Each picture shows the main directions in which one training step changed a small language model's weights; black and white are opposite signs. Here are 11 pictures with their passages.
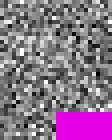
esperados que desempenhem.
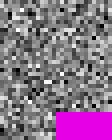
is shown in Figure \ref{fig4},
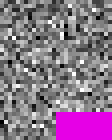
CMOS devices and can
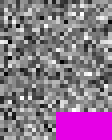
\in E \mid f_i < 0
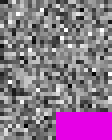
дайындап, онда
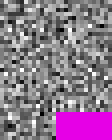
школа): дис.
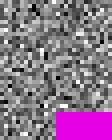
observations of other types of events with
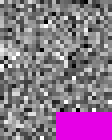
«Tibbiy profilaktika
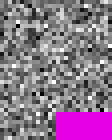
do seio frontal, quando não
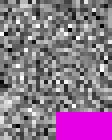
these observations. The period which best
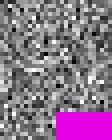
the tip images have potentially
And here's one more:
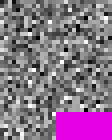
of $A$ is raised and
